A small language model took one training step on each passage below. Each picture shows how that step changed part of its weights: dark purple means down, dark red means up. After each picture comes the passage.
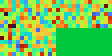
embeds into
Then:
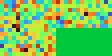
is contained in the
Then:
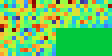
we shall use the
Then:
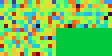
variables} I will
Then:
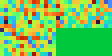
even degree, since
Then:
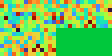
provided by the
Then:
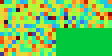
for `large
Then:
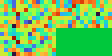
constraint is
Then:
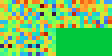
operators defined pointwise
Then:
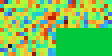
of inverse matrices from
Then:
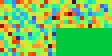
${\mathcal A}$
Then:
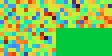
in the set
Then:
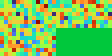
realizations of
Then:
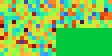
and let us denote
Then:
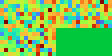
``mate in
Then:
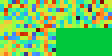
{\it Math.
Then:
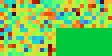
an estimate of the
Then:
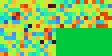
the controllability
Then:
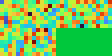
modified chain
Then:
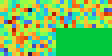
that is, for
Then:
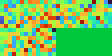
the maximum degree
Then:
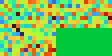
equations in the
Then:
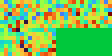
and on the
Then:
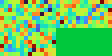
\ee We now
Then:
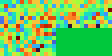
the right-hand
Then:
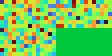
fact, for every
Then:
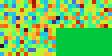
we estimate the number
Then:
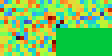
of \eqref
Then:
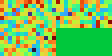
parameter defined in
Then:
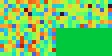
trees (or
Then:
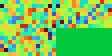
\cdots <
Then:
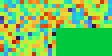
the type ${\mathcal
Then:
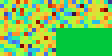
on the initial
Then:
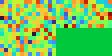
for independent complex Gaussian
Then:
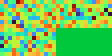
$r$ and
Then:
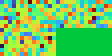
our generic extension.
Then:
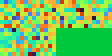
there exists a
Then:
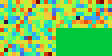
constant $C$,
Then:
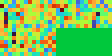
together with an automorphism
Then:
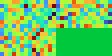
Case} &
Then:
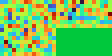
$$ for any
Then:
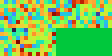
constraint that it
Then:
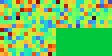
assumptions of Proposition
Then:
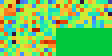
an equiaffine
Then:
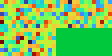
ADI scheme
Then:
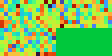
7$ there is
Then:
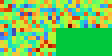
a Sylow
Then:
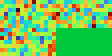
Project of
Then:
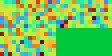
space. Then
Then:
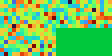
as a relative measure
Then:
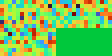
``point base de
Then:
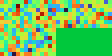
1$ is described
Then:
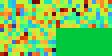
Next, note
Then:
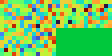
\vdots \\
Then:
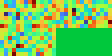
we can identify
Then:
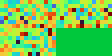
the following equivalent and
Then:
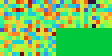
to optimally
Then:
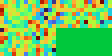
around obstacles
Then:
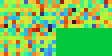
sections are closed under
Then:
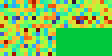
we assume that the
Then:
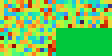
to the case of
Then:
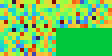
\it graded
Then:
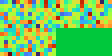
normally defined for
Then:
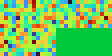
we say that a
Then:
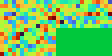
where $J$
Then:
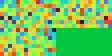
sequence of continuous functions
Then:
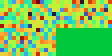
repeated complex
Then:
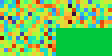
sequence of scalars
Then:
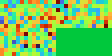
the second statement of
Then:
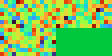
$E$ are
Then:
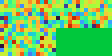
decay more
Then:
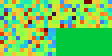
$|\rho|$ sufficiently
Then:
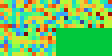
As for the explicit
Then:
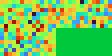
CVs are
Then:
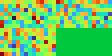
Invert :=
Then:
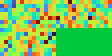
a real,
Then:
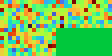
left hand side of
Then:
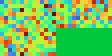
presents several
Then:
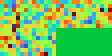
is given in
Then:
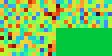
in terms of
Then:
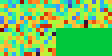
the left is a
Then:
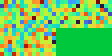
-\mu \triangle
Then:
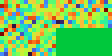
We deduce from
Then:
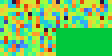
technique for a
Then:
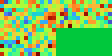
of last integral can
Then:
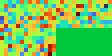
the formulation of the
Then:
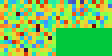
waves and the
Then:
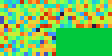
the finite field with
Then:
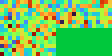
for notational
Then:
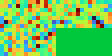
line. A similar
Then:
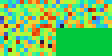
the group. This
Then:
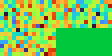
with the inner product
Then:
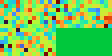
range of the random
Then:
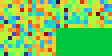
values for the number
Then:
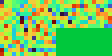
(see Section
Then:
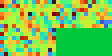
possibilities on
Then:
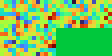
where the loss is
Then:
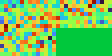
the projection map
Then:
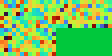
has been some
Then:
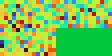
introduce the related
